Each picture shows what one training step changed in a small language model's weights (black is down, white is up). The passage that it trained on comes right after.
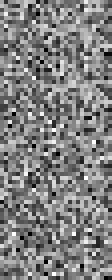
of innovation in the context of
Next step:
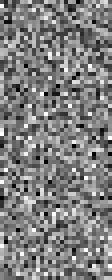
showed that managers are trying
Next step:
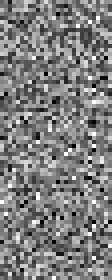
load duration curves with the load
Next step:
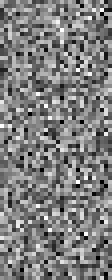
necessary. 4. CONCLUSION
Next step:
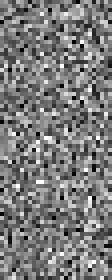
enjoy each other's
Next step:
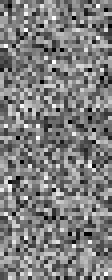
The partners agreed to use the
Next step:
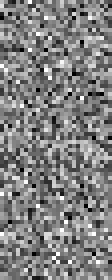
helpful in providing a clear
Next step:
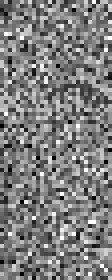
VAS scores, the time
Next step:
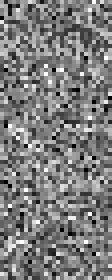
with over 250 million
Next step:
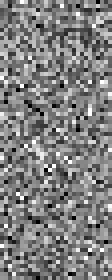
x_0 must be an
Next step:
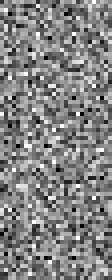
onto specific people and places
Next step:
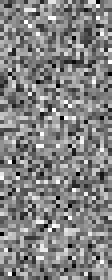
There is a degree of
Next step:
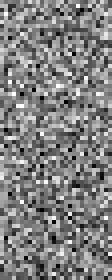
(DBA) is a
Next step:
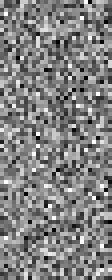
relevant Agencies of Government on
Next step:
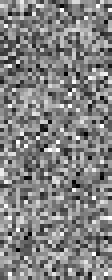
to a sealing condition that
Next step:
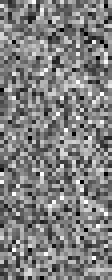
distribution, prescription, and
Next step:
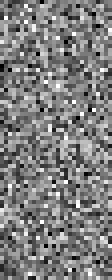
Common oral health issues such
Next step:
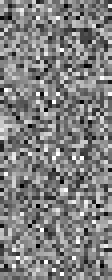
number of intervals,
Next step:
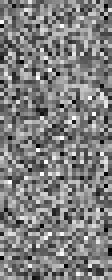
service providers. Based on
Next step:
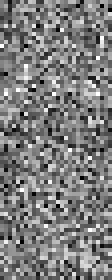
joining their corresponding
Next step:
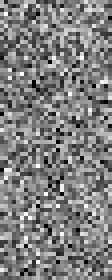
of a known-group
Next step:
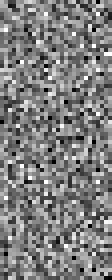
Conference on Electronic &
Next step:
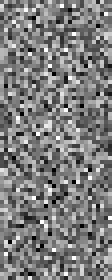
9: Frequency Percentage
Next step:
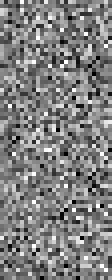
religious imagery, magical
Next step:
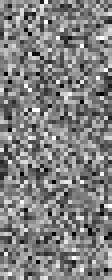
Mapping Concept mapping is
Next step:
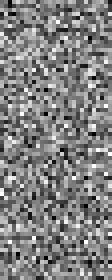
installed to allow for the
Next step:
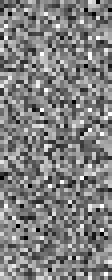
Includes both Word
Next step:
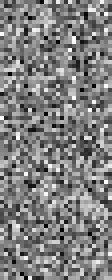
systematic assessment of how early
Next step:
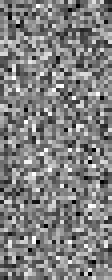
ultrasound and computed
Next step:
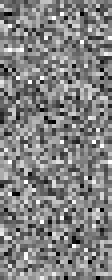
things in order to make a
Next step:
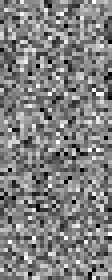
control, often likened to
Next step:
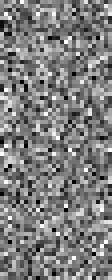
achieving the millennium
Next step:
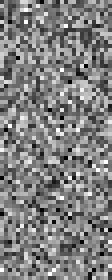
activation is linked to DNA damage
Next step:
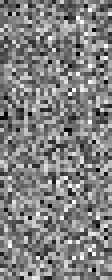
new and old facilities, although
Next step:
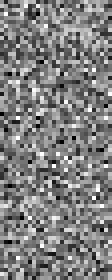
of response is sought from each
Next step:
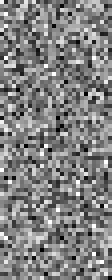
of *Scomber
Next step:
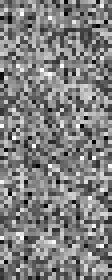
composition of silica,
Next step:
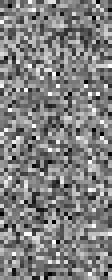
She can be contacted at
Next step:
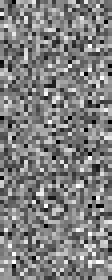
state university of science and
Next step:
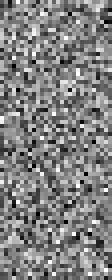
class data, for the
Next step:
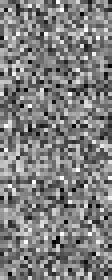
unable to perform well.
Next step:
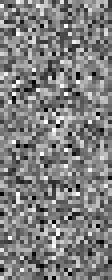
it can be easily seen that
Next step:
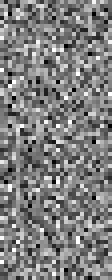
with organizational capacity, behaviors,
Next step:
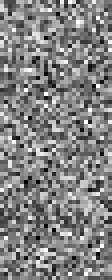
mostly in the form of
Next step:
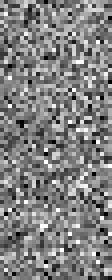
of them and the classification
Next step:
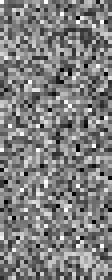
sleep quality,
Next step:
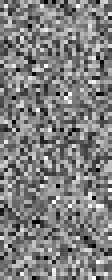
and departments presents a major
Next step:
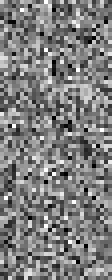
delivery: results from community
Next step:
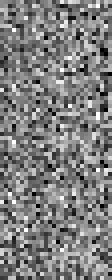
his/her individual route
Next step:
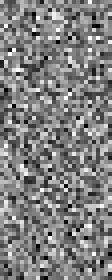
Surkhandarya region
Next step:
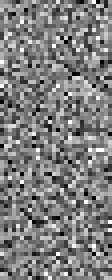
a result of misguided
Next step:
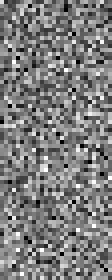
study population, among them 100
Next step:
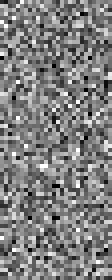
not investigated at all, more
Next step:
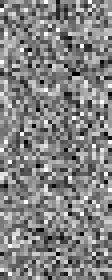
a unidirectional
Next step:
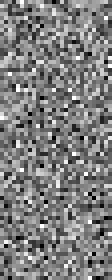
and keep it to a high
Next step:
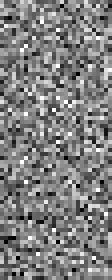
is no path computation
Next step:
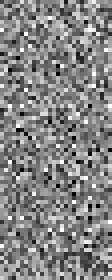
states cannot imagine the
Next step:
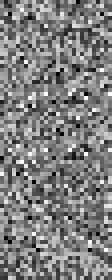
resistance R_g In the
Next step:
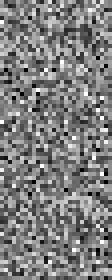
starting point for all phosphorus
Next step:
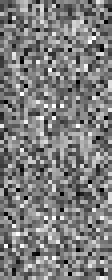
design strength. The mean
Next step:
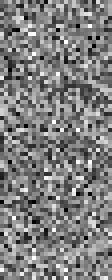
were allowed to shade dry
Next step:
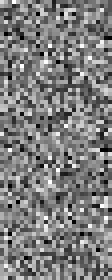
lights (TL).
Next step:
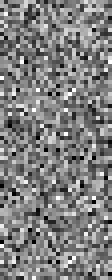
of efficacy in different patient populations
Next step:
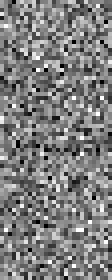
state nationalism and its opposing
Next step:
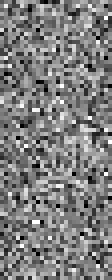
and the corresponding excess quantity
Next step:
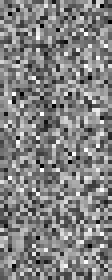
this in mind, set of
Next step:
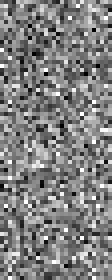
and then placed upside down
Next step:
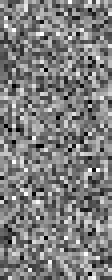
An alien species recently
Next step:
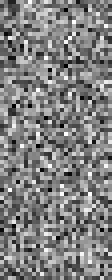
Union's Horizon 2020 research
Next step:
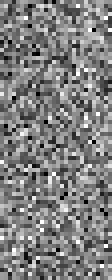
and half note, followed by
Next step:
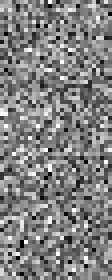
\wedge W_t)$
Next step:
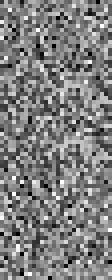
the SA_i has
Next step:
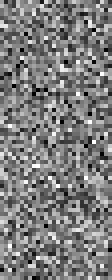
need to be added and in
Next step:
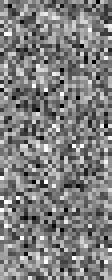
Services- Rabin Medical
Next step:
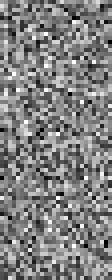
a geoinformation analysis of
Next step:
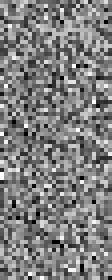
on the data for all the
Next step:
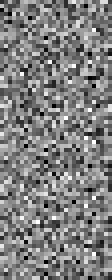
improve the collaboration of the scientific
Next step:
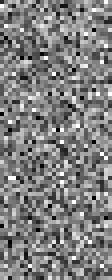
for example, combine the
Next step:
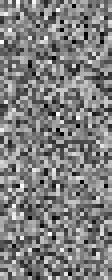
the organs at risk
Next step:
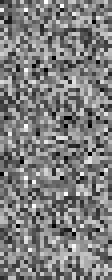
carry out security tests or
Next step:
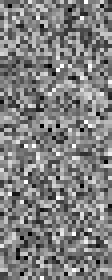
intensively in the
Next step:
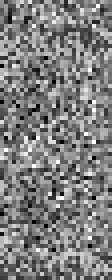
was mixed with each of the
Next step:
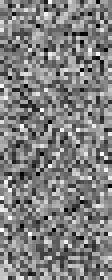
. Procedure : In
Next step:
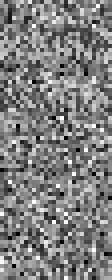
was obtained from all individual participants
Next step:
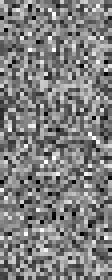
in the model. The
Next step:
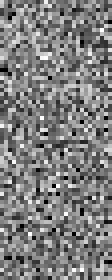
LCM. In section
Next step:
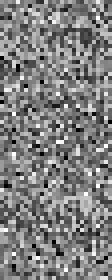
field are coded as
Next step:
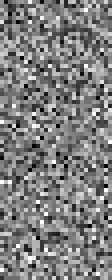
were introduced. But in
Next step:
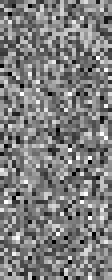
agreement with kocak et
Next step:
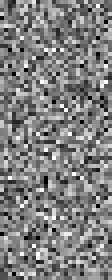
state. The graphs of
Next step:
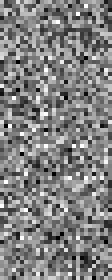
set of frequency-independent
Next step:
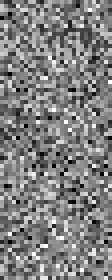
propagation time delay is expressed
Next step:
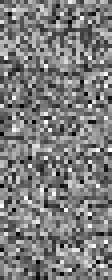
substances that prevent adhesion
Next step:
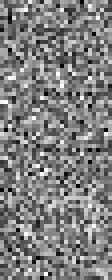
depths. These results are
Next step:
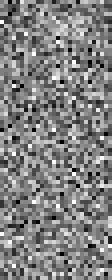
data applications in corporate communication*
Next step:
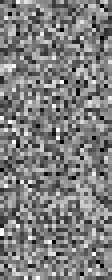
or an awareness for developments
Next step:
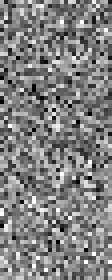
could be attributed to the
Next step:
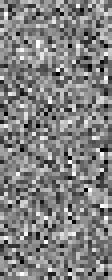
(CDF) of the
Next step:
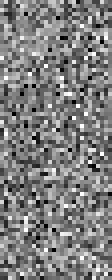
construct "Diffusion of
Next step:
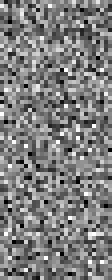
c_S by selecting
